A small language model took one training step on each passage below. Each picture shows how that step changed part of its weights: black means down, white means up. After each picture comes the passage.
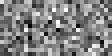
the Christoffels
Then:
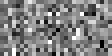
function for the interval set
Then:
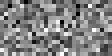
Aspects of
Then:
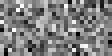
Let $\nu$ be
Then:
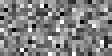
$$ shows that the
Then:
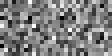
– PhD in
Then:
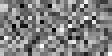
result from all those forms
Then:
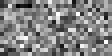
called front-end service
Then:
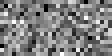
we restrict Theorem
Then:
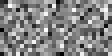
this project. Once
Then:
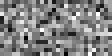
Sl. No.
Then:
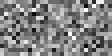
aumentam as chances
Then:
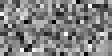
requires an iterative
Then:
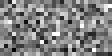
rounds and to
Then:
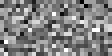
implementation of the method along
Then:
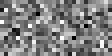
It is observed that the
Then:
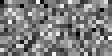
up Lost to follow
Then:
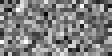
hold in the ball.
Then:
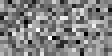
study to date of
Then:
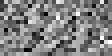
major types of happiness
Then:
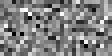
continuous real valued function
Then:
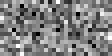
uchun uslubiy
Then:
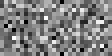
meaningful segmentation of
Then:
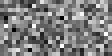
have great influences in
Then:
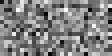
media in the American
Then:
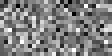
performance across 29 core
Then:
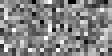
des Florides,
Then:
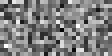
Jacobi operators
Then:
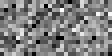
\alpha. $$ We
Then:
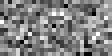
constant. This is
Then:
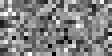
ambientes externos.
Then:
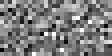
they encounter. They
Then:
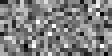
for children while playing
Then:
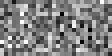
compressed family
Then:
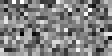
kelgan edi.
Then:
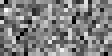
providing many valuable
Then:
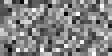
counter cyber
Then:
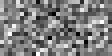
GATY) does
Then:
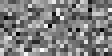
wall-times in each
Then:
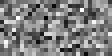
Varying through
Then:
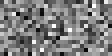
several gas stations
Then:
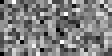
a vacuum
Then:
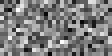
contained in the closed unit
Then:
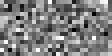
H) \simeq
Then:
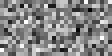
profiles - one between
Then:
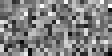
is critical, for
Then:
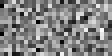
storage capacity and processing
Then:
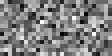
cleaned and then
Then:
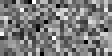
give rise to
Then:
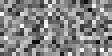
для роботи
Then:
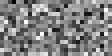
that there is a spectrum
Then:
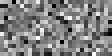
nas práticas educativas
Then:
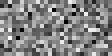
to the mean field Equation
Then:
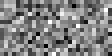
monitor fluctuations.
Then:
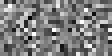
і науки,
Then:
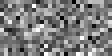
Dengan dukungan
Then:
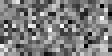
(ABS) is
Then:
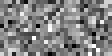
other hand the estimated
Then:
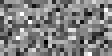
that is, the
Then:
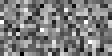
эти важные
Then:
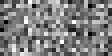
Feminism zum
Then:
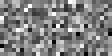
$\Delta t \rightarrow
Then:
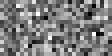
(SEC) transport
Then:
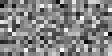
and technological capabilities
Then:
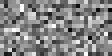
Milan ($\beta
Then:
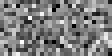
bilirubin and
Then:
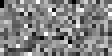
n}) to $\lambda
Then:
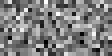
outperform the high
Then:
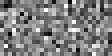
$\X$ over
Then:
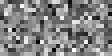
hisobga olish
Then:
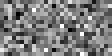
ways in which buildings
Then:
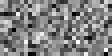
which is a contradiction.
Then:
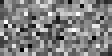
\}$ is an integral
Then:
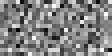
antidepressant like
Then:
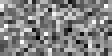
district accounted
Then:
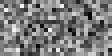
humerus treated in
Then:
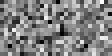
over $K$. This
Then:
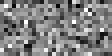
sustainable futures and
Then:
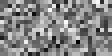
Corollary 3.32 of
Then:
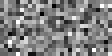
net was established for
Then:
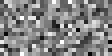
Jardón A.,
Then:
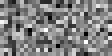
and codes for
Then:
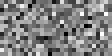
$n$ is
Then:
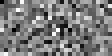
the highest growth rate.
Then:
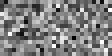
alternative to the two
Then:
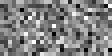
da ansiedade,
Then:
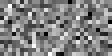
remains trapped in
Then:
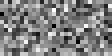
evident. Thus,
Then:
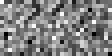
дослідження змін
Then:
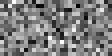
that it introduces a
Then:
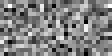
0$ will follow from
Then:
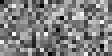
have a central role in
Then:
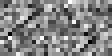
по сути,
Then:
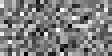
efficiency, and in
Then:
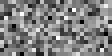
simultaneously represent a
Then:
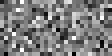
the fact that the
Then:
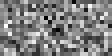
a deterioration of
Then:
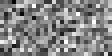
de estimulantes.
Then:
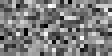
male rotor,
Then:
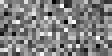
and Moretti,
